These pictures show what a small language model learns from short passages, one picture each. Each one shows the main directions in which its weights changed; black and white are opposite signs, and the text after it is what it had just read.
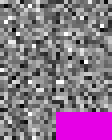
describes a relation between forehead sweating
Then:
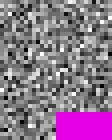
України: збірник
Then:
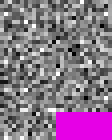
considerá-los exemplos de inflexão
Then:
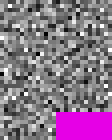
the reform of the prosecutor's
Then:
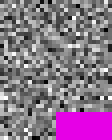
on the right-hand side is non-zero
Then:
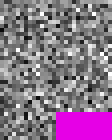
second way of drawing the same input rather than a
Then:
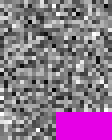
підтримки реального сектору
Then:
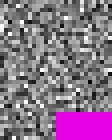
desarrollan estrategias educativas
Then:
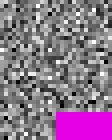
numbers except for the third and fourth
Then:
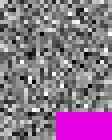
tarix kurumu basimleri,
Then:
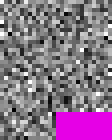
suffers serious instability problem. Now
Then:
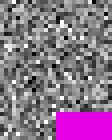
of Geophysical Research: Space Physics}\
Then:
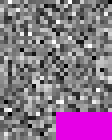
qilishga qaratilgan bo'lib,
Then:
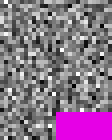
is determined, the noncoincidence of this plane
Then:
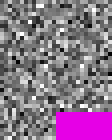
Bireylerde Görülen
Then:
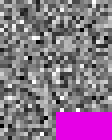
areas collapse when areas are rescaled with the
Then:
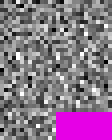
and engagement must be rallied upon.
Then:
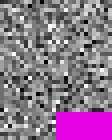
hám simvollıq qatnas
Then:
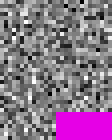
associated with TEGs. Low cost
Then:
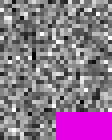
knitted cotton fabrics
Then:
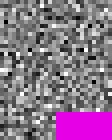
We have presented an efficient computational approach to model C
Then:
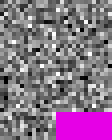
irreconciliáveis” (C.
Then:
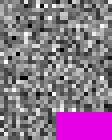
reaction of substituted benzhydrols
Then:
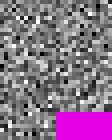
from links with $\tilde{\tau} <
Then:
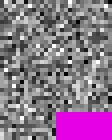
age of eighteen?". The study
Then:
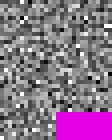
the positioning error $l_e$ versus the
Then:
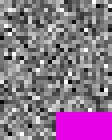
ilmiy, estetik qarashlarni
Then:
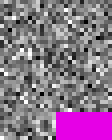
окисления в 220 °С,
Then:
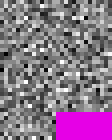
11 Gyr) which runs through the
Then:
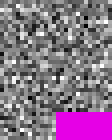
Low Severity: High WP1 The
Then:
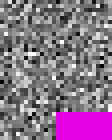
country as breeding species. Twenty
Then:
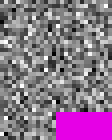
performance across Nigeria's 36 states and the Federal
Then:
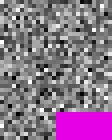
the impact of the composition of many anomalies together.
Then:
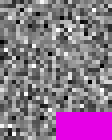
in a cell is supposed to be a collection
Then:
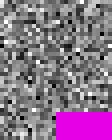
latex bung. “ Causes the
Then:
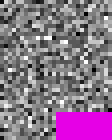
against bitcoin. In early 2015,
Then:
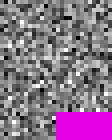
Number of oxygen reactors calculated by
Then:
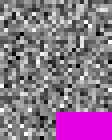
Do You Give Incentive for
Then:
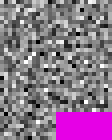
and body. In the modern Western European concepts
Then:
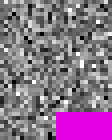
dotsent v/b Bebutov
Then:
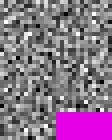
market and its competitors, but also in
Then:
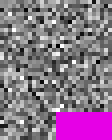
большим государством в
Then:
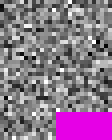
Institute for Advanced Study, University of
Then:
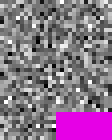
evolution. In this sense there is information loss. But
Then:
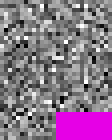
my other coauthors for fruitful
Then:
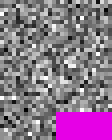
Collider (LHeC) from the
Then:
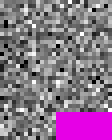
based on Scarpi's approach to variable-order
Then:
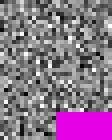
most stringent axion constraints come from the
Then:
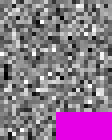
with sawdust which were replaced every
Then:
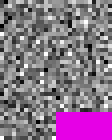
is interested in an exhaustive discussion of
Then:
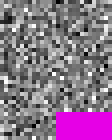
the size of the entire radio emitting region is
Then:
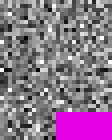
доля добывающей
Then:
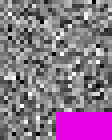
у структурі неперервного
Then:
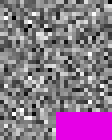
bu iyeroglif yurak
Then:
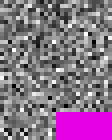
economy in economy science was not studied enough,
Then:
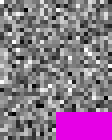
kabi bugungi kunda ham
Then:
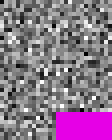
pares en el aula durante el periodo de
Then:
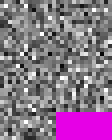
Schweiz – und finden Sie Zugang
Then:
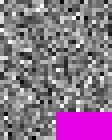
growth. The base pressure of the growth chamber
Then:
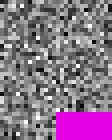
histograms of the heliocentric
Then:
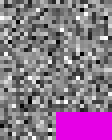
which acts as an interface between NTFP
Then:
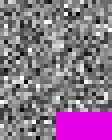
В. Щепина // Современные
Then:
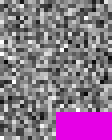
the electrochemical strain, depending on the motion
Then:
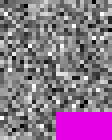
появляется на 3–4-й
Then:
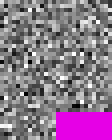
el de orientador y gestor intercultural
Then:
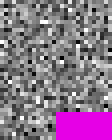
used for optimization. The experimental responses studied were the yield
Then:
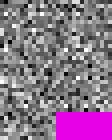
0.2cm Title: Reports for
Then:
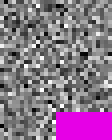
the Hamiltonian to favor weighted superposition of
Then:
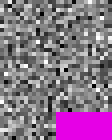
decrease in excluded volume interactions, and subsequent
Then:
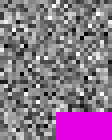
universiteti, "Buxgalteriya
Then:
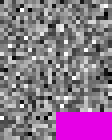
the tendency to technological use within the social
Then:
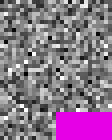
and to recognize the connection between environmental
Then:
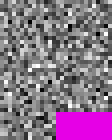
Д.Н. «Педагогическое
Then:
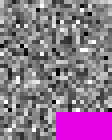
A well defined main lobe is still observed at
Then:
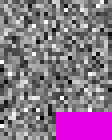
sensing},}\ }\href {\doibase
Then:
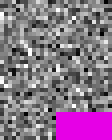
cross sections $\sigma^P$ and
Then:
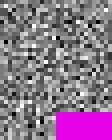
we are assuming that $k$ in
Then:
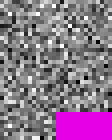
ниҳолзорда, 2 йил
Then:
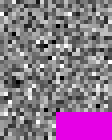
have poor prognosis³. In patients with
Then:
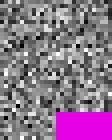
can reach values that are of interest for the next generation
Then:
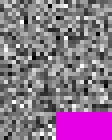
principles of lease relations (forms and
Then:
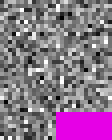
Cette consultation en ligne a été
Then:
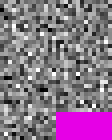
ederek resmî tarih
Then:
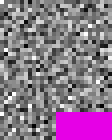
de Gerardo Paredes, estudiante de
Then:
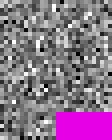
патологиями мочеполовой
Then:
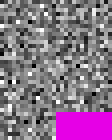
cancer imaging agents. ^1H
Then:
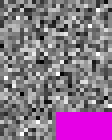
by the author based on the concept of leadership
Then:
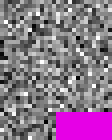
spectral scaling is at work, then oblique and
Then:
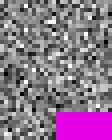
reais, sendo utilizada em áreas como
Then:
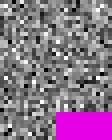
the staggered type II with larger band
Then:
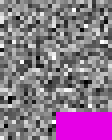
should evolve earlier than the time when our
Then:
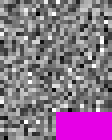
gritan desde las gradas durante los partidos
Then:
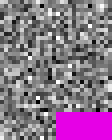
Ideally, spreading sequences are required
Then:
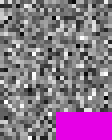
The handling of this road section begins in
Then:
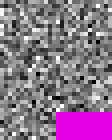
indices and therefore does not appear in the Hamiltonian
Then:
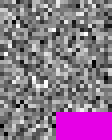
Department of Physics and Department of Astronomy, The
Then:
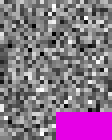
privilégio tê-lo, como ele
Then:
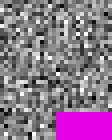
regardless of the order of the harmonic.
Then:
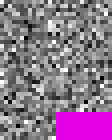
durante períodos de escassez de
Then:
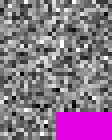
объективно и логично,
